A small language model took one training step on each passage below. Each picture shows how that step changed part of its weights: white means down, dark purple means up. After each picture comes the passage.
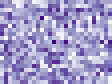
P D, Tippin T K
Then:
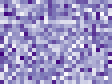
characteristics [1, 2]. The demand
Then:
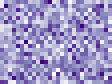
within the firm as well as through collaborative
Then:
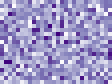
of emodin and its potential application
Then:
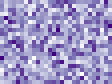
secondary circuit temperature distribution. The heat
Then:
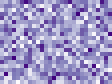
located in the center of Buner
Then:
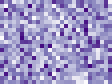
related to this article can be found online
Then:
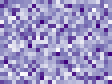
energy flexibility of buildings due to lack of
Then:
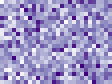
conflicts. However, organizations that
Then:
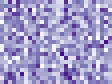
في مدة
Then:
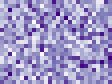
this direction. The study revealed that music
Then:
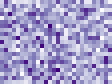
for IgM only, 15
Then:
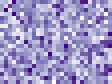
↳ Done to enforce group
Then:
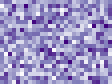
standards RCO 8 Develop guidelines and
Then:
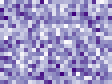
2 (5.88%) patients were
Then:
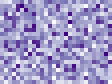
with discretionary power and
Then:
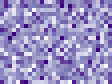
presented as asymptomatic PHPT.
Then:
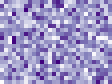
geographic phenomena (soil variation,
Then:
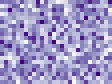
4.3: Employment Status
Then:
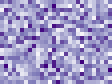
4Memory Data Space”
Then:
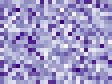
online companies offering artificial intelligence-generated
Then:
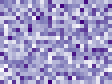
about the priority of Indian maritime
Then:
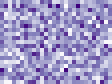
has been collected from the various documents,
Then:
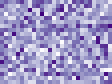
minimizes the demand for memory
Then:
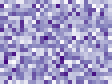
to dehydrogenation activity with variation
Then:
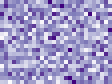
is higher than the shock speed in
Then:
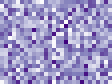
regard to whether this will in the end
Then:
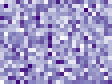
their application in all those areas where the
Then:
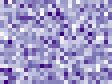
aware aging; Bias Temperature
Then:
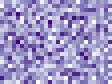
is present in the image or not.
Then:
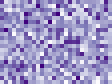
equation for the conditional outcome probability is
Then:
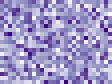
in the cause of sustainable care of our
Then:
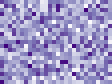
50% of total primary power consumption.
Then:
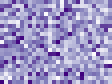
opinion, customer feedback, or social media
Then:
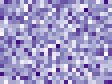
powerful than the wife. And
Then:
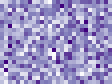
strategic attractions within tourism destinations.
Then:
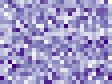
terms have been used and each resource usually
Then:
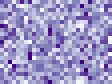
mixture of 21 chemical species and 24 chemical
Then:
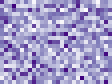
and David Botstein.
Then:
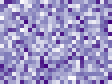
in Marxist theory, emphasizes the
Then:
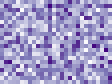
of vectors which are opposite to the
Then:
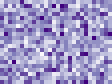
That year a joint Korean table
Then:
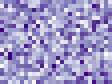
how RDM activities should be conducted to
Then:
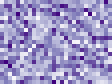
is the age of globalization and is
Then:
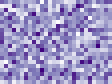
Standard chromatogram Figure 4:
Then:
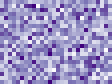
enzyme inactivation and worsening
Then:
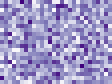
school, high school, and university students
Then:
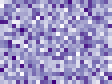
consuming. On the other hand,
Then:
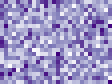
business performance metrics (Nasiri
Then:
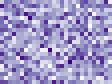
environment which enhanced mineralization for
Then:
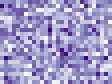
perfectly overlaps with the original signal
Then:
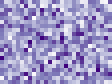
different classes: Representatives:
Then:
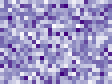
the inflammatory group of disorders which is
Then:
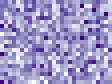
works pay more attention to improving the
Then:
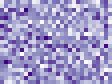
to the fact that the roles of women
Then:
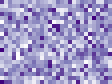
growth that Industry 4.0 appears to
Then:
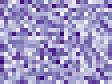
and toxicity (ADMET) profile
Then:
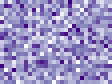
Thus stress is a result of interaction between
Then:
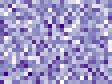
likes and designing products according to
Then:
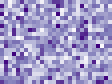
ES studies conducted by Bulgarian
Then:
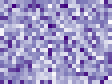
of leaving the EU. 3.
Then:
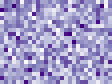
are not quite as prevalent as these
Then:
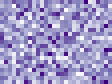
Qonun. recognized as income in
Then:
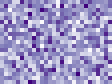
to be illiterate. Present
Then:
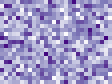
of split identity. After providing a general
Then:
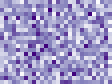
71,75% followed by
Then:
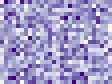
all nearly identical in size and
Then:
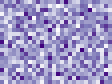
by the insurance company. In other
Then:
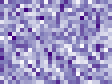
the museum and observe its
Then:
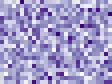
achieving carbon neutrality. This supply
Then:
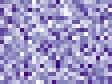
(a) Households (%)
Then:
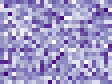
the front and the back side,
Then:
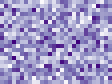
It is important to note that each point
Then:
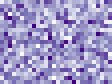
per litre sample in terms of
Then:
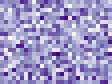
Sensitive information, such as strategic
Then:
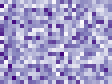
CC BY-NC
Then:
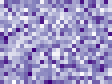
lost in past century due to the human
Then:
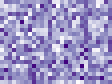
a factor of 2.5. The
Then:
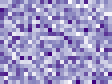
and the chemical pathology laboratory staff,
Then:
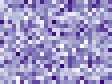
in Computer Engineering, is currently employed in
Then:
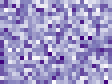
herbs and shrubs species
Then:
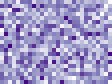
science and AI, as well as build
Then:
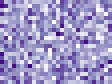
Ekin Agriculture Trade
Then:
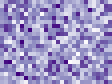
(aimed) act of
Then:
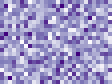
hospital /clinical settings. This form
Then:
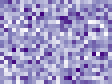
school teachers have the mastery in subjects
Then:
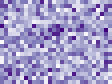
instantaneous at room temperature. The
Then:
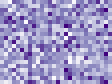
option with the same dataset and repeat the
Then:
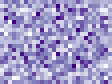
urbanized rural development, reversing
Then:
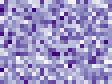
In this chapter, Briggs
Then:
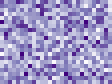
that Lemma 1 allows the LKF
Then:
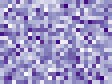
whereas experimental buckling stress of
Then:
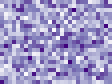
and has little relation to vibration
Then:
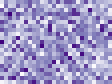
from inside the heart. This left
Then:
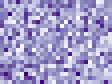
2002. The Old World genera
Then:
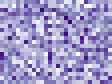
the origin of farming and writing to the
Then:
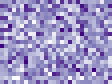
particular study, because the main purpose
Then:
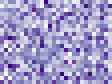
entities. Moreover, to further define which
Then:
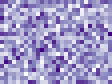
material included in PCC makes it bind
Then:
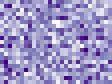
of the physical development of children living in
